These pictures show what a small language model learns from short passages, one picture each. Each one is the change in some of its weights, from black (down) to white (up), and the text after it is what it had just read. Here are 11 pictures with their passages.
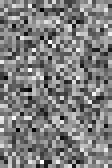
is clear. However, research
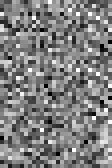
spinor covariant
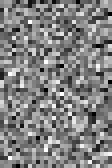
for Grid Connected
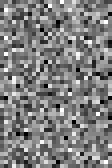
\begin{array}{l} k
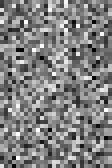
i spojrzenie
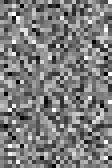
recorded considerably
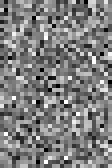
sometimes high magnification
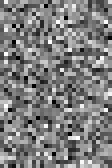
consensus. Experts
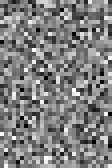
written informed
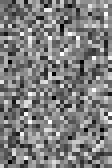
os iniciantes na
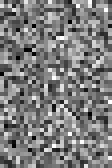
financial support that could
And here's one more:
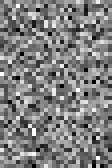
la República
